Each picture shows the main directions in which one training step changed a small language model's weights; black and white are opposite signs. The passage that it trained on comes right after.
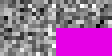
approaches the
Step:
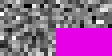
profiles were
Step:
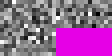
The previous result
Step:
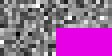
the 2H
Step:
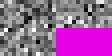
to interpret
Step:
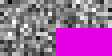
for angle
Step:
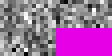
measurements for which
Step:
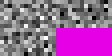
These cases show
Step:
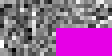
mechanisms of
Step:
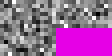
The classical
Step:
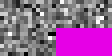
each year in
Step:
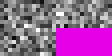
NPs were
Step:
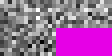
waist of
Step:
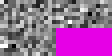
the UFG
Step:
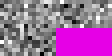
dynamics in general
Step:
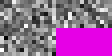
The latter are
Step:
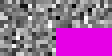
initially alive
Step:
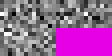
ports in
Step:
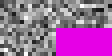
by a blue
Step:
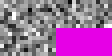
calculated by
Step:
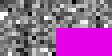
set of simulations were
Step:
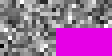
for each calculation
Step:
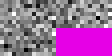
fit the observed
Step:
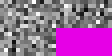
an onset of
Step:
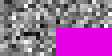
lattice properties as the
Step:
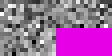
exponent at
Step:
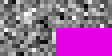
form) while
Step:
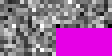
with R.
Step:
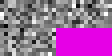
end of
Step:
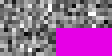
use of the
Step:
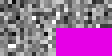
expected from the
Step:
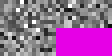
central density is
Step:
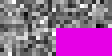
with the effects of
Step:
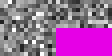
They move
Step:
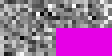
motion of the
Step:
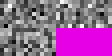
is given as
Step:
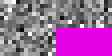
which implies
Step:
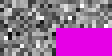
results indicate that
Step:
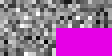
an action for
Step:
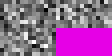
depicted in
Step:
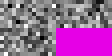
collisions at
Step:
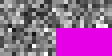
and up to a
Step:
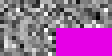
optical depth
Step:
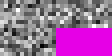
big bang
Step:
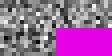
found that the energy
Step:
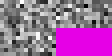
for the last
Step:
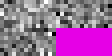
physical parameters to
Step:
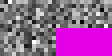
ready for
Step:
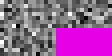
or torsion
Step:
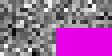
proposed 20
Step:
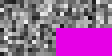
should also be given
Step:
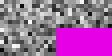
of three representative
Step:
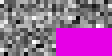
that the functions
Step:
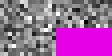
contributions to the
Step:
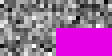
that the main
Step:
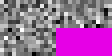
the optical
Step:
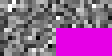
regime, that
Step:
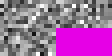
measured and
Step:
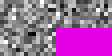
best values for
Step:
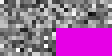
the larger effect of
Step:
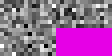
is temperature and sample
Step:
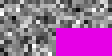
additional coupling.
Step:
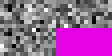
case, from
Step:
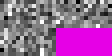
$$ where
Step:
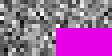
scheme over
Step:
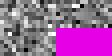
shall assume
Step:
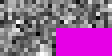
that it can be
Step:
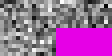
does not.
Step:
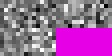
shown in Fig.
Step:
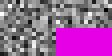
more depth with
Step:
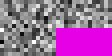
the proportion
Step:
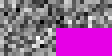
very unclear.
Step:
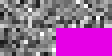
and core
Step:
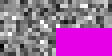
analysis.} such that
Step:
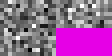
determine the
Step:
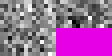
definition of
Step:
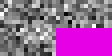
and binding
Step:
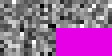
% for math
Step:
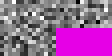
movement and
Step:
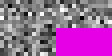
is said
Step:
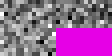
addition to their spin
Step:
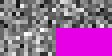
all of the
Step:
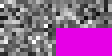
to identify potential
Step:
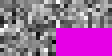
more ordered
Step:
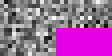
a dimensional
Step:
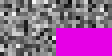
scattering rate
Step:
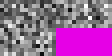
time evolution of the
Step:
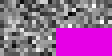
for the separated
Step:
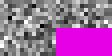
d g'
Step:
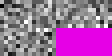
bound to have a
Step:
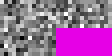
$\infty$ in
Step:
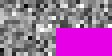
study the properties of
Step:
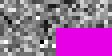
function is a sum
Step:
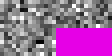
atomic- or
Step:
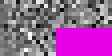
the same result using
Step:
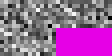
Used in
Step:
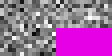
last two
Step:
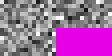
the differences between
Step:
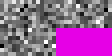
with continuum
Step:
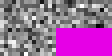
where the soft
